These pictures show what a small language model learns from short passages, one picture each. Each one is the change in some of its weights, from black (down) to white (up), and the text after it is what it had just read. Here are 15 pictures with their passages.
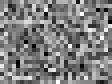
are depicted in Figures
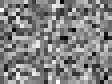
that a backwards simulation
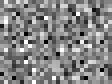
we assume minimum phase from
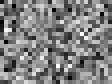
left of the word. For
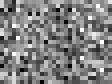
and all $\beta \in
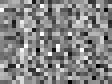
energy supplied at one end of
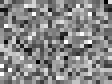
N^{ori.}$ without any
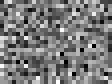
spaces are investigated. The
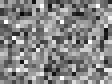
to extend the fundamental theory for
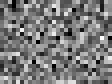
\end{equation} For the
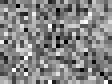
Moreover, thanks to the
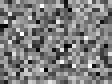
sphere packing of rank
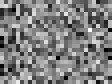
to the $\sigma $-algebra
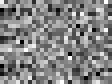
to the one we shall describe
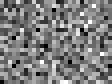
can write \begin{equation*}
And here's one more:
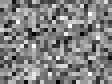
seconds, thereby
